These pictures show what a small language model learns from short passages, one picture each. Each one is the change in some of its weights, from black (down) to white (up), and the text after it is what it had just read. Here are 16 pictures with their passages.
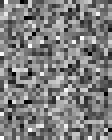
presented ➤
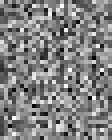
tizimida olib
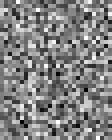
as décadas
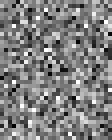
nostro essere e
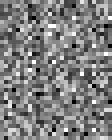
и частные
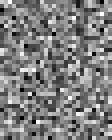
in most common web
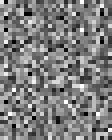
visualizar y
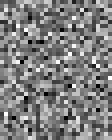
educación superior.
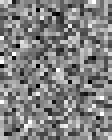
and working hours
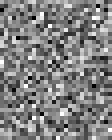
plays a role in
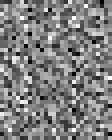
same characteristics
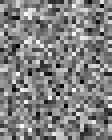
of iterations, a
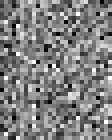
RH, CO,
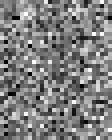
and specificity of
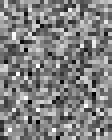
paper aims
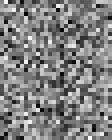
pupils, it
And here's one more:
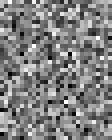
of social issues is
